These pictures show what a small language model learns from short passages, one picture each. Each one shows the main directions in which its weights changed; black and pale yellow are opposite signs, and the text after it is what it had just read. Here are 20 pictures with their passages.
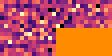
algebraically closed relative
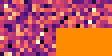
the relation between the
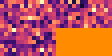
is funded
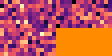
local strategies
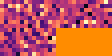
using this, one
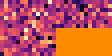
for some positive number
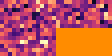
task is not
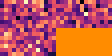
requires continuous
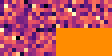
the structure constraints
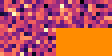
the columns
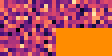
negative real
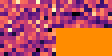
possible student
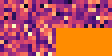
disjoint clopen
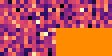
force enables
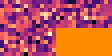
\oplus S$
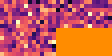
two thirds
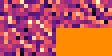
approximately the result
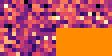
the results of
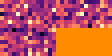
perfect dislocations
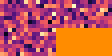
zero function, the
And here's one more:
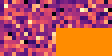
by the differential
